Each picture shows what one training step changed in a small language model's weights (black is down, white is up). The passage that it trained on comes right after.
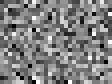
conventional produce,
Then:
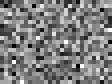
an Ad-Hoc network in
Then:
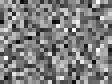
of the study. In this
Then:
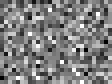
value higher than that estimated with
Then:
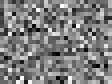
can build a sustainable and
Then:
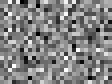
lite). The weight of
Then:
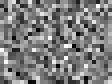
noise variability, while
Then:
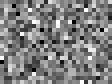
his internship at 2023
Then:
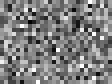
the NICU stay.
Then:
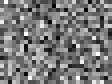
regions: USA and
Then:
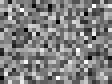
that competing teams
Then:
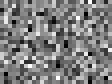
JNK activity predict
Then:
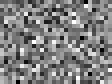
mathematical model is significant to
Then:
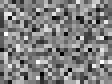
is interested in many research
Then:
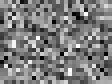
of elementary level obtained
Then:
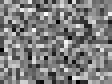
at History, the
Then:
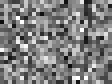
When CAD information is
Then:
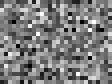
will focus on refining
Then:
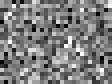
for improving the accuracy and
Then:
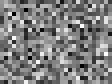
to implement effective teaching of the
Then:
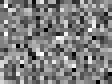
step, the cantonal
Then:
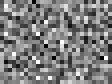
the better/bigger
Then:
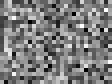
producers enriched in
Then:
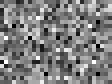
average spatial resolution
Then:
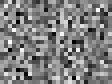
frequency Power consumption
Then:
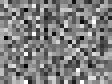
helps to maintain the
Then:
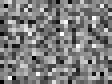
flow models and follow-up
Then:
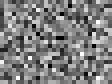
can be changed. This
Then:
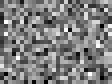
data) or data generated by
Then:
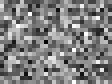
plastic so far -
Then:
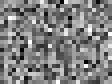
or air-side),
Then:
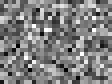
50 mM potassium
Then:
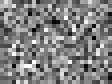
the system. Table 6:
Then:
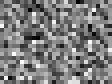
(b) Error
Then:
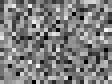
factors: (TC)
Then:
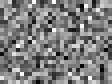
this optimal reordering to
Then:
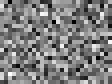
side is facing the
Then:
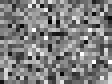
the hackAIR application
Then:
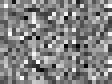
M. Wagner,
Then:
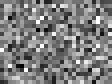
engaged in their own
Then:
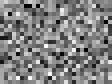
into harmony with one
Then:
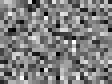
director who serves as the
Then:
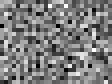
the practices in this regard and
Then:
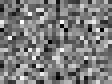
analysis section elaborating on
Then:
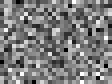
all scenarios. In this
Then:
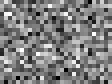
the UK is highly
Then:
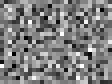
holistic view of performance,
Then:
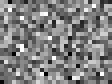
Nothing Calm
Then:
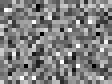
views to showcase it
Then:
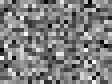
that exists between the activity
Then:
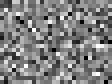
also applied operating approach where
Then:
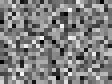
of science has provided
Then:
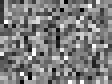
analysis was performed to investigate
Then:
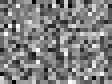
controllers, achieving
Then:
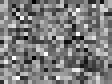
I don't have other
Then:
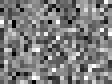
studies, CaF₂
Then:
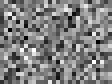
is designed to explain this
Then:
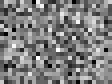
The NA48/2 experiment
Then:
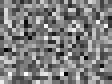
subject. The device
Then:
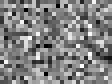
to predict the spatial
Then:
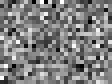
bad taste I was
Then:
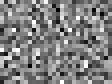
show that the microstructure
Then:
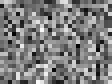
the Contributor
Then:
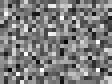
a result there is a less
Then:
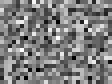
hard to prove whether
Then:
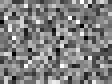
that the phase function of the
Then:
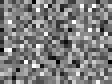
flow schemes that are
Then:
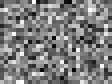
active it weaves a
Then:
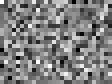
innovative theoretical
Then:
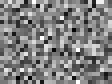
The auricle is a
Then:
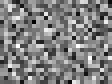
Bacterial Performance
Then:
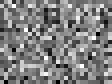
concentration (MIC) and
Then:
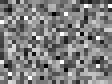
cannot provide altitude
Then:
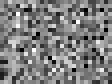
match with the size of sample
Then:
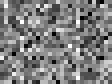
19% cases of external
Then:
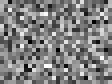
Stretching, and
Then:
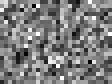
lemma indicates its
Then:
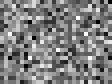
with AAV remain at
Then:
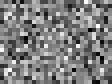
for obtaining the IR
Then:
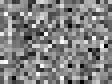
31 December
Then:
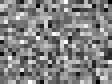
Timestamp after each
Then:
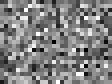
negative predictive value with low
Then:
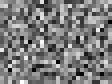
ADHD, an individual
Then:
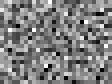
Survey and Wild
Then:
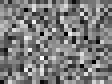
less attention to UHB
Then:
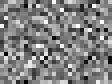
exhaust system of
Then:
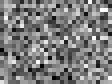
a comprehensive
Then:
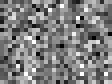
x-ray and 6
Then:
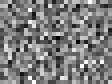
simulated metabolic
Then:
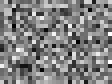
Nationale de la
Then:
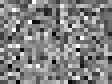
perception of new plant
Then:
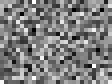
picture. It is
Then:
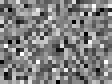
pool and onto a large
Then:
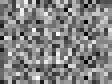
newsletter of the
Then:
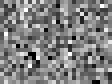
years, the mortality rate
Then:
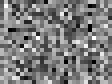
do have to say it may
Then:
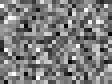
confabulation. Multiple
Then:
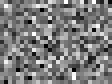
them." It can be
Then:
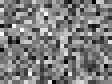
dental courses it
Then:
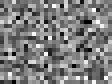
exercise template
